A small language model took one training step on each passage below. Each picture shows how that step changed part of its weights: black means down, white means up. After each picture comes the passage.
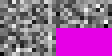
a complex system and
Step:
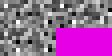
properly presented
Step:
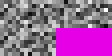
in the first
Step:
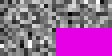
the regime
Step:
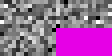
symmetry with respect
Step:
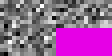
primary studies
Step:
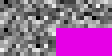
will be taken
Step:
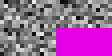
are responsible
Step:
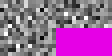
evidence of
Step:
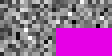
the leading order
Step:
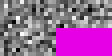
dependence on the
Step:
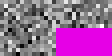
of $T
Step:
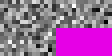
the estimated
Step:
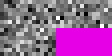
Type I
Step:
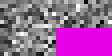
important to
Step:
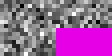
explain the values
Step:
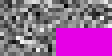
be classically
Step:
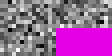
a solution, then
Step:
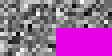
at temperatures
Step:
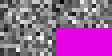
the simulations it
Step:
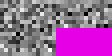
the weights
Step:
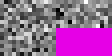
is a bug
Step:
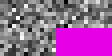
scheme to
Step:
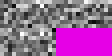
but more in a
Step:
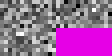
the models, while
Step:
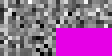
gap of
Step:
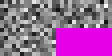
the numerical study
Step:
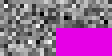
output of the
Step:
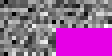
We combine our
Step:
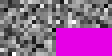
scan over the
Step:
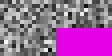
the radius of
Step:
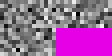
linear $m
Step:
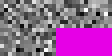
and access.
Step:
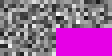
In the final
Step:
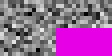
case. This has
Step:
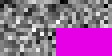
This plays the
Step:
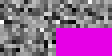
sublimation of
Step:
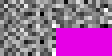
from the first
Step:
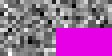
of growth
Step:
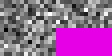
surface area.
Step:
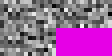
\sim &
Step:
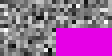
pairs of
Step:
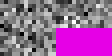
optical path
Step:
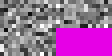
links or
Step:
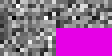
start, all
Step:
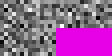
and {et
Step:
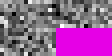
White |
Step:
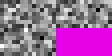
we have a
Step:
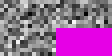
in the second line
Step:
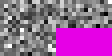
to the next
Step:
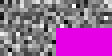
that, there is
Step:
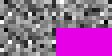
description of
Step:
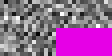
there are $4
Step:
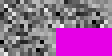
and T.
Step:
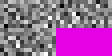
$t$ for
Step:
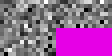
(see Table
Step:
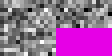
\nonumber \\
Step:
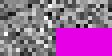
the singlet
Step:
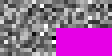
near the coronal
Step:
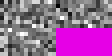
that at least
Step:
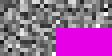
as the formation
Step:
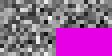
pattern to
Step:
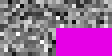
results, we show
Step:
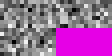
energies are
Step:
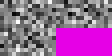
numerically that this
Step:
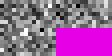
shown, under
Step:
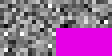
our problem: for
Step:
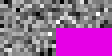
states can be obtained
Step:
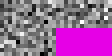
keep only
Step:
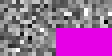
the temperature increase
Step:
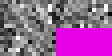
\gg L
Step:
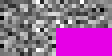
which could be
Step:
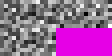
model from the
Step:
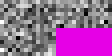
injected current
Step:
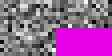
at different times
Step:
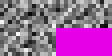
in our study we
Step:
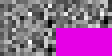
supported by a
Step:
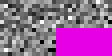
group formulation
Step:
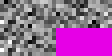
was performed.
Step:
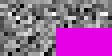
excitation by the
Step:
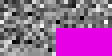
may be present when
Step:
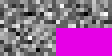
analysis. We used
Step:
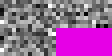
also might be
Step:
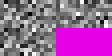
are captured
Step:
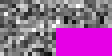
since in the
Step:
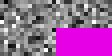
planets of
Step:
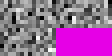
cut parameter
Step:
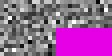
to a lack
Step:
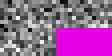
combination can
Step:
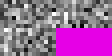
choice of
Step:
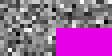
the standard model
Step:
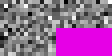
text for
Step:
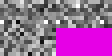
originated from
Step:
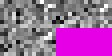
{\tilde \varepsilon
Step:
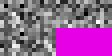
Raman line
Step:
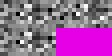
corresponds to
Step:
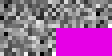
extracted from
